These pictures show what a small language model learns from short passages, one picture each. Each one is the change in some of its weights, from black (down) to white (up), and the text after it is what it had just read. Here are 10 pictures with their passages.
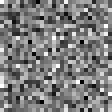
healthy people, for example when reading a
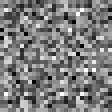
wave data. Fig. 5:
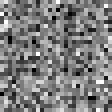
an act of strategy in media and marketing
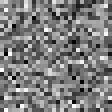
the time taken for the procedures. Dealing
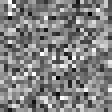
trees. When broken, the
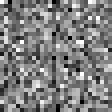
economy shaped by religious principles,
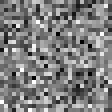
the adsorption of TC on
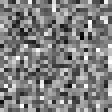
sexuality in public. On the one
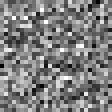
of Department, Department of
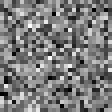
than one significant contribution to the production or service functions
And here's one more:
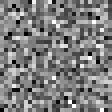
variance across time is likely to make the
